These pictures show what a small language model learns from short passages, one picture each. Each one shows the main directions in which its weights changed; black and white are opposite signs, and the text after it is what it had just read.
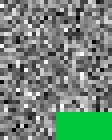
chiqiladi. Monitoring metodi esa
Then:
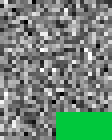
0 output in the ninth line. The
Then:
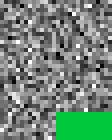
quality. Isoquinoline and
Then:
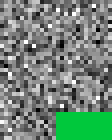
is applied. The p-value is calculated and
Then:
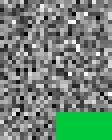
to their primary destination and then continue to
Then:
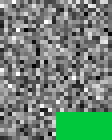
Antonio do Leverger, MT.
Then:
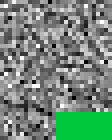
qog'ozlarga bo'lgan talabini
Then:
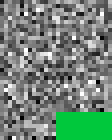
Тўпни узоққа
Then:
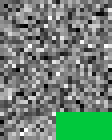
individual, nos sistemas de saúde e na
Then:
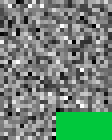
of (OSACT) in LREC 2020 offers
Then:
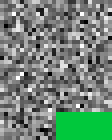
main subsystem of smart grid or power system,
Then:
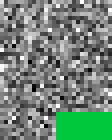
in the press cake. The minimum predicted
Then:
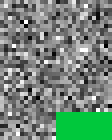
qatoriga kiradi va uni tahlil
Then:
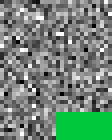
estruturas desafiam os métodos
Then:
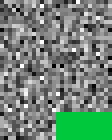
been used due to the different gas rarefaction
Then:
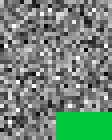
представляют собой обиходные
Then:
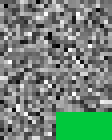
ринита, с каждым
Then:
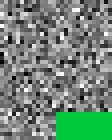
effective strategy has been training civil servants
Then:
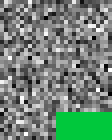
DN includes the following points: -
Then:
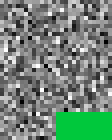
announces two parts: a public display
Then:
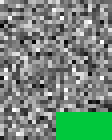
com professors, lingüistes i
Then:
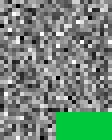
urban roads the value is approaching
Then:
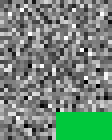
VMA, u penziji
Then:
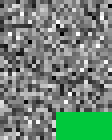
ehtimoldan xoli emas.
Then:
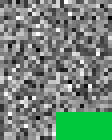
and kind person who is respected in society.
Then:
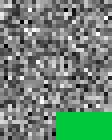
natijalari ham keltirilgan. Kalit
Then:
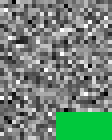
і популяризації наукової
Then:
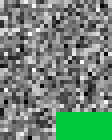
um cenário de transformação digital
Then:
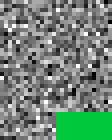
pembentuk undang- undang)
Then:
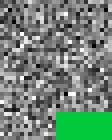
событийный туризм,
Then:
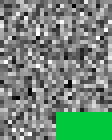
personal ORCID. Rolul
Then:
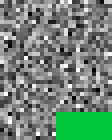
that despite the particularities of the SF
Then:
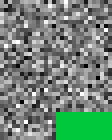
її суттєвості.
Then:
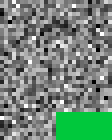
Persian) © The Author(s).
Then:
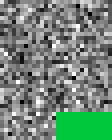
o cliente compreenda plenamente antes
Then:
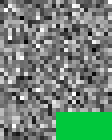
yoshgacha bo'lgan bolalar va
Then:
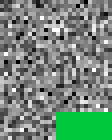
postgrado, así como falta de una
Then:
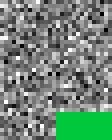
L, L — рыночно
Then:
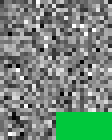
major mediator of the host response following
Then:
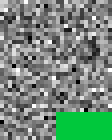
such as sustainability (see e.g.
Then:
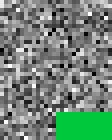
yoki uni oldini olish
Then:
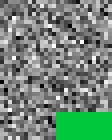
context of abortion and find a wide influence
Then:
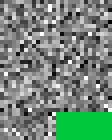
civet cats in Hubei could be
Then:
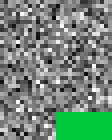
أو أحكام خاصة،
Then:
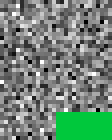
defensa de la Fé, y
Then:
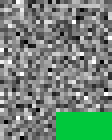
has been proven many times. While the
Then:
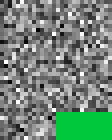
una separación respecto de los habitantes de las
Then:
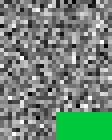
reglamento que deslinde facultades y
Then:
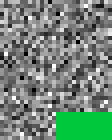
uma causa incomum de sela
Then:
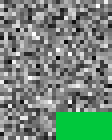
participantes muestran sus vehículos
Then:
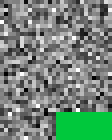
in serum bilirubin or persistent increase
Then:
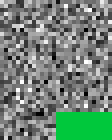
Turkiston ziyolilari asos
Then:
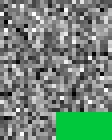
perusahaan. Begitupun
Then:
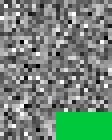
халқнинг онгида тузни
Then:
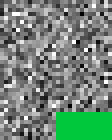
2019 йилларга мос нархлар
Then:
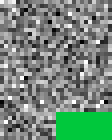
на період із 1914 р.,
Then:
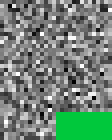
in samples are then calculated using the following equation:
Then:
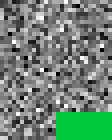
асимметрии, Γ —
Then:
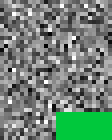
p.8-9) “as profissões da
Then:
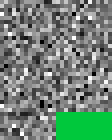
energy for the green transition. Therefore, to
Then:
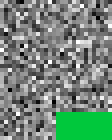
mechanism of changing the attitudes of the people
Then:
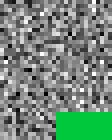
any case, all the replicated packets
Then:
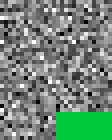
genelde mü'minlerin özelde
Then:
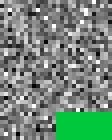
bo‘lgan fizika fanining dalillari,
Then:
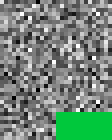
biri hind madaniyatining chigal
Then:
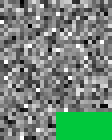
the nozzle in aircraft
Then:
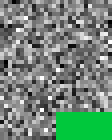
many disease threats. Virtual reality,
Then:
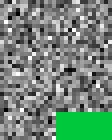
its local entrepreneurs in showcasing their products and
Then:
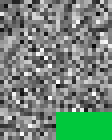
marár, mașcát,
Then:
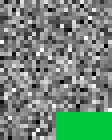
study, the hypotheses formulated were
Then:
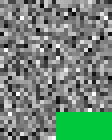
une méthodologie pour générer
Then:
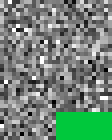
It is assumed that the former effect might
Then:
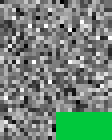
were performed in four biological replicates,
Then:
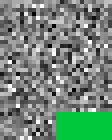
be characterized by their greater richness in
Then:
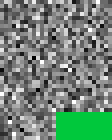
for an increase in energy consumption over the
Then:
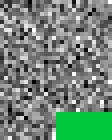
under which our analysis will be divided mark
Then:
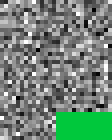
waveforms intentionally radiated in the
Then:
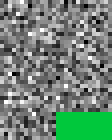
va ko'ngilochar maskanlar
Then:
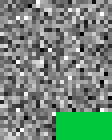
Harmonic Range [km] 987
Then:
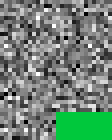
muassasalari faoliyatini mutlaqo
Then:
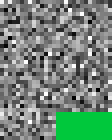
for Computing Machinery.
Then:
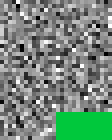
relationship," February 11, 2017,
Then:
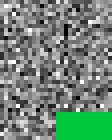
nematode *Ditylenchus
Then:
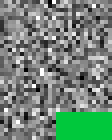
sebagian besar adalah
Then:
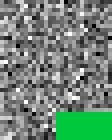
to the economic growth in ASEAN countries
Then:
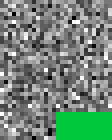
поява нових технологій у
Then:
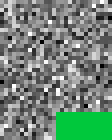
nepalensis* and *P.
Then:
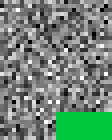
m pixel resolution. This high spatial
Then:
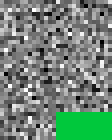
iqtisodiy maktab vakillaridan farqli
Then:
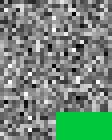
y de fomentar el desarrollo pleno de
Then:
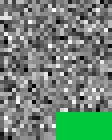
dynamometer at rear wheel of
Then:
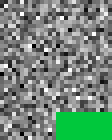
getting 98.40% and after
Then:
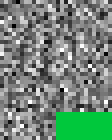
seminario ha fornito un ottimo
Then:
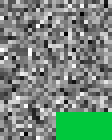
Фаолликнинг II даражасида
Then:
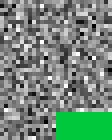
the TV shows "What? Where?
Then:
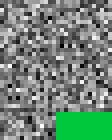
carrying more information than simply e_i of
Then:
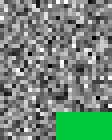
libraries and archives are increasingly
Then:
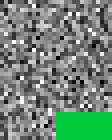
and relative to insulin resistance.
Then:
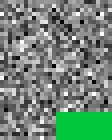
Матлуба Нематовна,
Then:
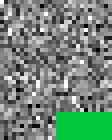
Introduction Understanding how anthropogenic
